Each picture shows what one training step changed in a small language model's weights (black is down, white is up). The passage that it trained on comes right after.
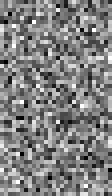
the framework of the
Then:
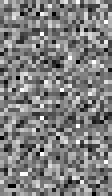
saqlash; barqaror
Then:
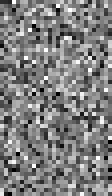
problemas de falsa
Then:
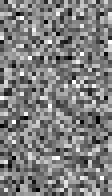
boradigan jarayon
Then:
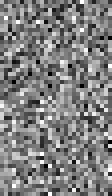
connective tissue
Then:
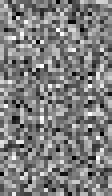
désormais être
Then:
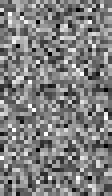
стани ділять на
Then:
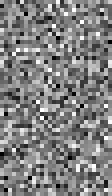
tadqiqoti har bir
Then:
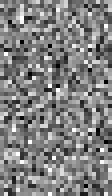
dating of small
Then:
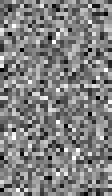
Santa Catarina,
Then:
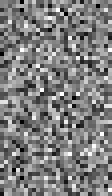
ve Yılmaz,
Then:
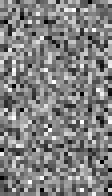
culinario. Esos
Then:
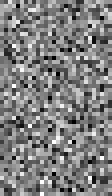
Здесь следует
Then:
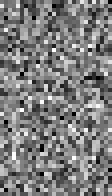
dupla. De um lado,
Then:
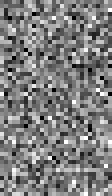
especie el límite
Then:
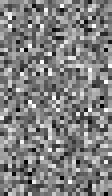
orqali aniqlashga
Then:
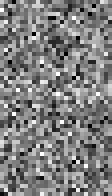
seperti budaya hidup
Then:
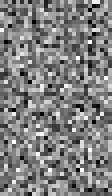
único); -
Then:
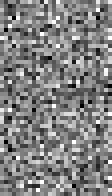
e práticas pedagógicas será
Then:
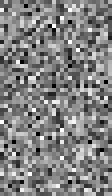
власні емоції за
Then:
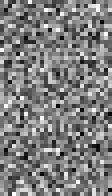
aqliy tarbiya bilan bir
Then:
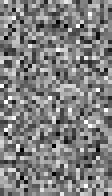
qiz – yoqadagi
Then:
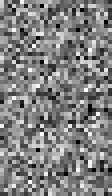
it, we use the
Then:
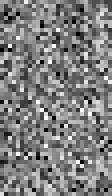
ligar o paciente a ele
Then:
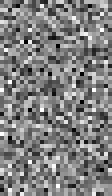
ҳолати, унга
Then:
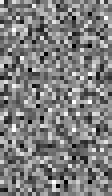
dinámica que puede
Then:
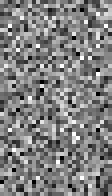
точки зору на
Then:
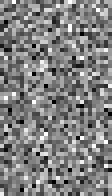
oila qurmasa,
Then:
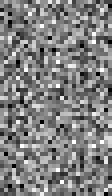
(muy alto) y
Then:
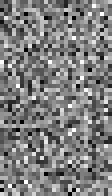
souberam assimilar muito
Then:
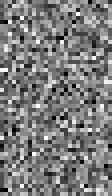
H, Glazier R.
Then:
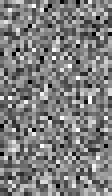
va astronomiyani
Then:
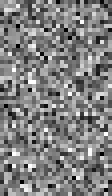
России начались с
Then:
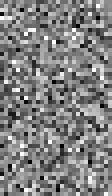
члены видовой
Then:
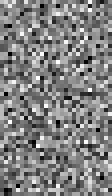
berib, ikkalasini
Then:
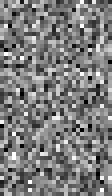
daromad, xarajat
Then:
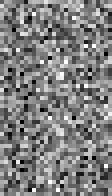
resulting in 54% of
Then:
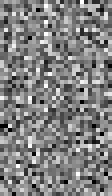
el desarrollo del poder
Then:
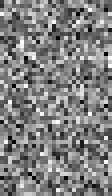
begeestering voor
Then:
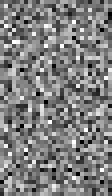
bo‘lib, kunlik
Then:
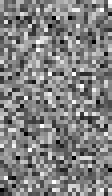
beberapa dampak
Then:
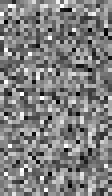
was performed, which
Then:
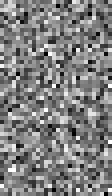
важная задача как
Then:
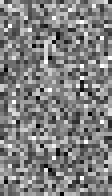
questões e para as quais a
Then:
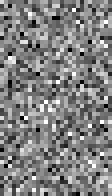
последние годы
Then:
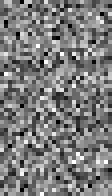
seguem um padrão
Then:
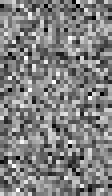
da G. Costanzo
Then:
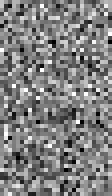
yaqindir. Rungacha
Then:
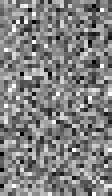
:- من خلال
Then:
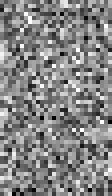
From a Conventional
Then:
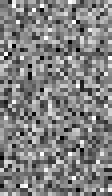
de un futuro verde en
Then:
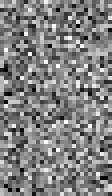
berpengaruh terhadap
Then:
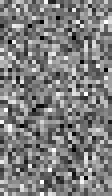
правах постійного
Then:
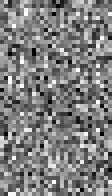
a dichos arquitectos
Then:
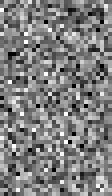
это затруднение
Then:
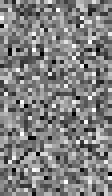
por Glaylton
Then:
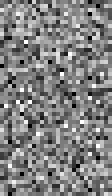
чувствуется дыхание
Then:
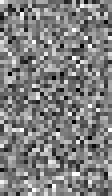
tanasi ko‘pchilik
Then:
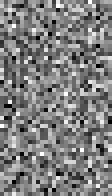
csak valamilyen
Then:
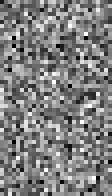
даврий алоҳида
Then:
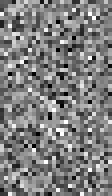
шуни айтиш
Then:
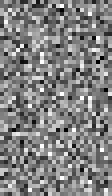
anlam itibariyle,
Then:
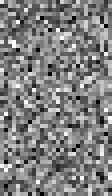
caries que comprometen
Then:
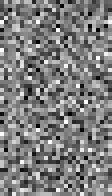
privada, pois qualquer
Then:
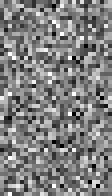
vaziyatlarda samarali
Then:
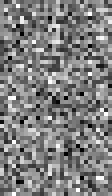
місця до потреб
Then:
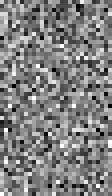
Issue 2, April
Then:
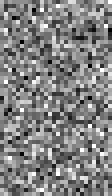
manbada “hammomlar
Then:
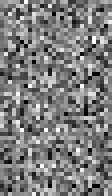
изд., стер. –
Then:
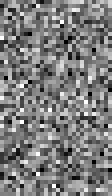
wie groß die Schar
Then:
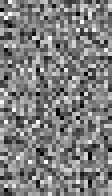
va o'quvchilarning
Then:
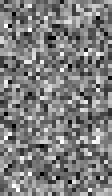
dos Santos»⁵⁸.
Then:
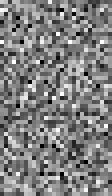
систематически заниматься
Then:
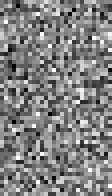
pelatihan ketahanan
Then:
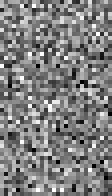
мы прогнозируем
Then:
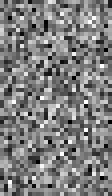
ponder motive force.
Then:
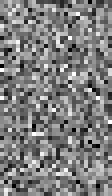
*Ulmenes* o
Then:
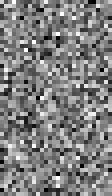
mahsulot 1,7
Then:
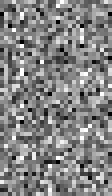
bolaning keyingi
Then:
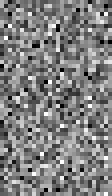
местами медной,
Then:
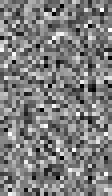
consumo responsable - 13.
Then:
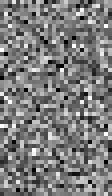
Har ikkisi ham
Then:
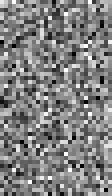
Asardagi ushbu
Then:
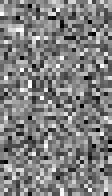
para obter curtidas e
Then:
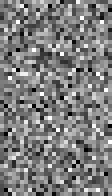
–Ten moita razón
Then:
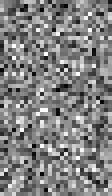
lingvistikasi usullarini
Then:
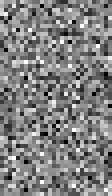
komunitas lokal
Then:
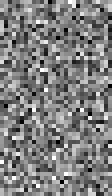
toma de decisiones
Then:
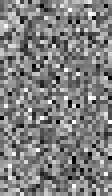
ist. Zur Lösung
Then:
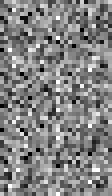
przeszkód i
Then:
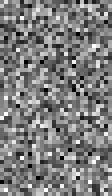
tashkil etuvchi
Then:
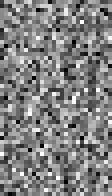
en el Caribe se
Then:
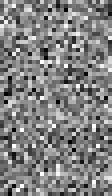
menimbulkan efek
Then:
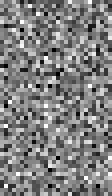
san'at sohasida
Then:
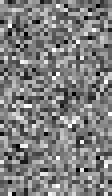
ёзган. У ўз
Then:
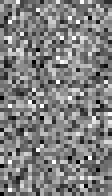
de um colaborador, todos
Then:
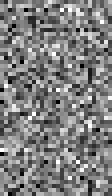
виде основных задач
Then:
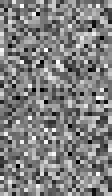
в середньовічній
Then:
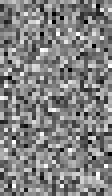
Toshkent xalqaro
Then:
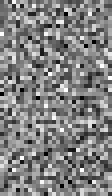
social, culturel,
